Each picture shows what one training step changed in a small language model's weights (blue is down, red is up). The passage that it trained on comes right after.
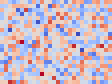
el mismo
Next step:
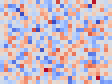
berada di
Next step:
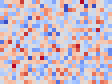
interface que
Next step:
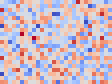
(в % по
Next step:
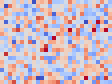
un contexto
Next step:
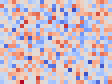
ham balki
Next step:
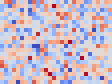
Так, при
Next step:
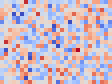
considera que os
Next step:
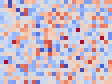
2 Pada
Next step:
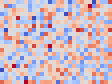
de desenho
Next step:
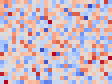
and after the
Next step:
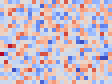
la zone
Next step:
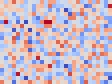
processo de
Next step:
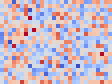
asos bo’lib
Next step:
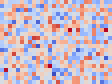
los conceptos
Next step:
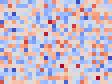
în baza
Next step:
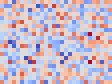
для делового
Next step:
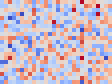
la empresa
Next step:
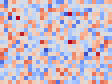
ocupe de
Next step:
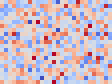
dan Jatim
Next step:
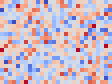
en matière
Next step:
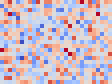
sense as
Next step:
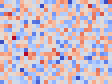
de los que el
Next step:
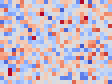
абс %
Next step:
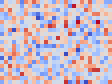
Buning uchun
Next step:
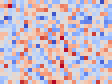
dan warna
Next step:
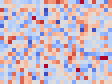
la familia
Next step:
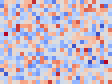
olarak bir
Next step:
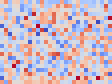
der rot
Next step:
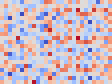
a fauna
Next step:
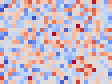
All ()
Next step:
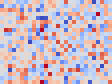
Одной из
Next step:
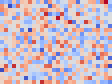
serie de
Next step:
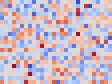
com mangas
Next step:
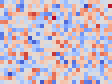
masala –
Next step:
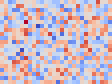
projetada para
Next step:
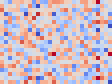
units of the
